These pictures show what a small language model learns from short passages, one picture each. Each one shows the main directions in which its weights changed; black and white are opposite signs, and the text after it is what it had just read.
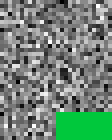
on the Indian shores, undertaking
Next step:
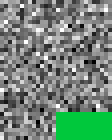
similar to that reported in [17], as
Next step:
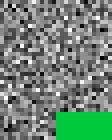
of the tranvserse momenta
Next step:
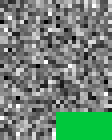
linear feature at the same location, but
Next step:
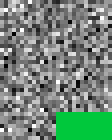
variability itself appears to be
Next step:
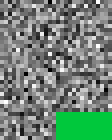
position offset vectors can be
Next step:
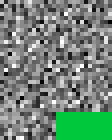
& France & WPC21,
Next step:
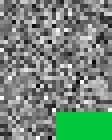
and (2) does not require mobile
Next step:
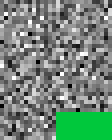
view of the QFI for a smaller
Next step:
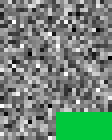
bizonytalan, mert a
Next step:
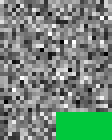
then there are power quality issues
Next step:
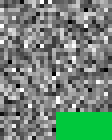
певне уявлення
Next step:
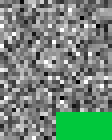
про смерть тогочасного
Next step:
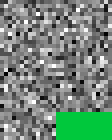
terms, there is no standard way for a
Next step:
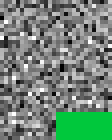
- Clearer certification
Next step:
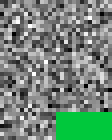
enhance other scents. Para
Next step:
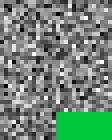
incapable of establishing a
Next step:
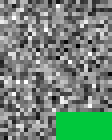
parallax lever-arm (better
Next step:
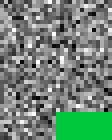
spectra due to the electron beam
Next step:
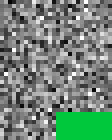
propuesto contactar con las
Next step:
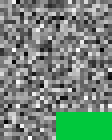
extinction coefficients at
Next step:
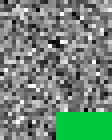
the wave functions (including even a
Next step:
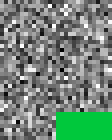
son testten aldıkları
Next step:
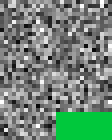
coagulation and cutting results.
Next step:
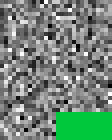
Для наглядности
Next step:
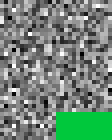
primarily those of developing
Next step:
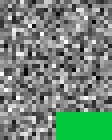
– *співголова*
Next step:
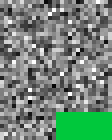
of key gamma-ray lines of
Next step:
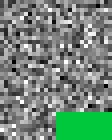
presentations supporting the theoretical bases of
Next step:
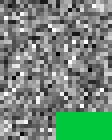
Skeletal Muscular
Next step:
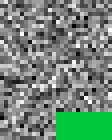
Keywords: Quality
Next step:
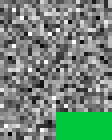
tahlil qilish orqali
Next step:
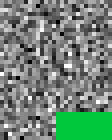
{\bibinfo {journal} {ACS
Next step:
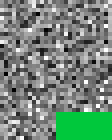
трактовки. В
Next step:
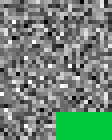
teachers in accordance with the
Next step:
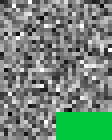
research question. The research question was structured
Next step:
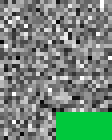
coplanar 2:1 MMR.
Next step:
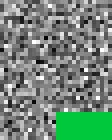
prepared - BRICS meeting
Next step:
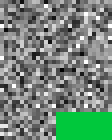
edges that should not be copied to the
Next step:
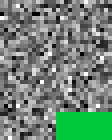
6 and the trifluoromethyl
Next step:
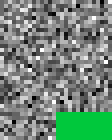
time discretization, and solved with
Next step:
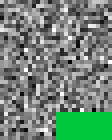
of this new era, especially the
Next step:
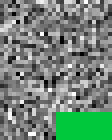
à l'animation d'un
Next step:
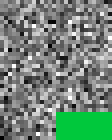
pessoais observados. Um
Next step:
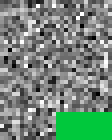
bog'liqlik. Bu
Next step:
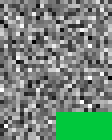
S1). The NRC estimator
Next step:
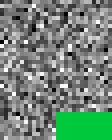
Occidental, as well as performing
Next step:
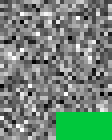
star cell and the diamond one, with
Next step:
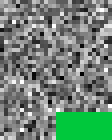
in stages 1-5 in the world
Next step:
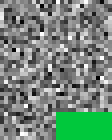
produção de novos medicamentos
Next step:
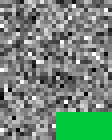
мыслью о том,
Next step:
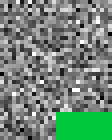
be presented as $\hat{f} =
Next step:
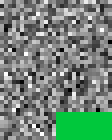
o'rniga darslarni
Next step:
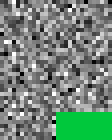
The paper examined factors that may be
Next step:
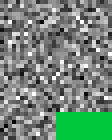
the background at 850$\mu$m
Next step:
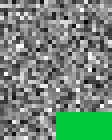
and Architectures Journal;
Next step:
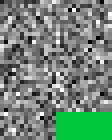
however, be easily generalized to
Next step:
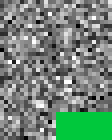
qonun ustuvorligini
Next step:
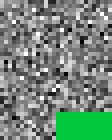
that the employed research variables are
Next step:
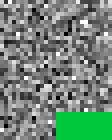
4 boyutludur (kendi
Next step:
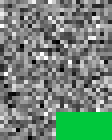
большого количества
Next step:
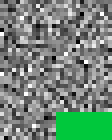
go through the childbirth process,
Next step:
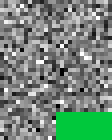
player i as follows: -
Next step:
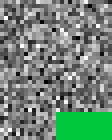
respect to $m\tau$ and $C
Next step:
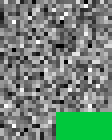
for increasing productivity of the fishing
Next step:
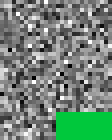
which can classify pictures into
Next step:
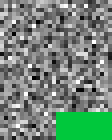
finding that academic staff with high
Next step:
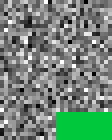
\ref{ESR_irr} shows that
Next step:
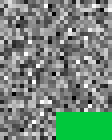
Computer Science and Engineering from
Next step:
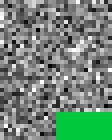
раціональності і
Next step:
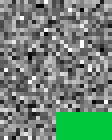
energies accompanied by a
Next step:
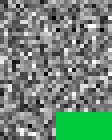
objects it concerns are likely
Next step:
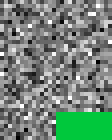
only tracked the horizontal
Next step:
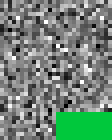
could not survey some of the areas for
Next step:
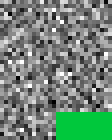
Yogyakarta, 2004,
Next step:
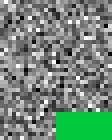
in the angular autocorrelation
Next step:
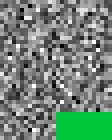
due to their scattering of the field
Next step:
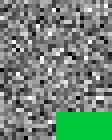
\be \ba{lll}
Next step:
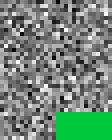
o jogo não funcionará
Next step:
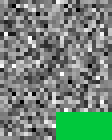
qilish salohiyatini
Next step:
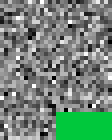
(MBC) was recorded as
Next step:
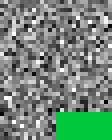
the deployment of new functionalities,
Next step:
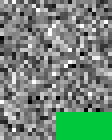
obstruction of the sinus
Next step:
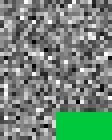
enhance the variability among the
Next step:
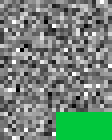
os homens e 14% entre
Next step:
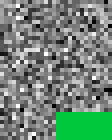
have evolved over time. The study
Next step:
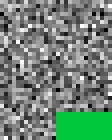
As condições genéticas
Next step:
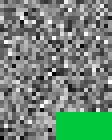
the chosen parameters \begin{equation}
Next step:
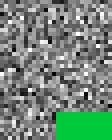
which in the limit $G\gg \Delta
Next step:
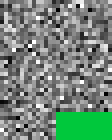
testing tools and assess their practical
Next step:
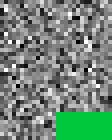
MEPhI (Moscow
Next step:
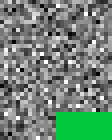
Startups are not an exception to
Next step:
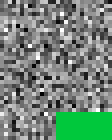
to the number of neurons needed to
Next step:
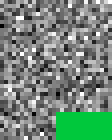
computational and physical reasons. The
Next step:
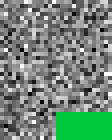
1. The Taguchi method was used to
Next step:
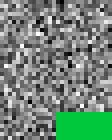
the complete damage state, which
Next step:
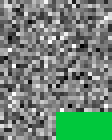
all rights. PA analysts have
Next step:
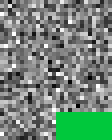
Ambientale del Lazio. -
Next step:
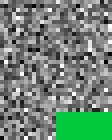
Occupations provide for the essential
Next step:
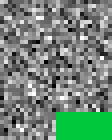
an optimized implementation without
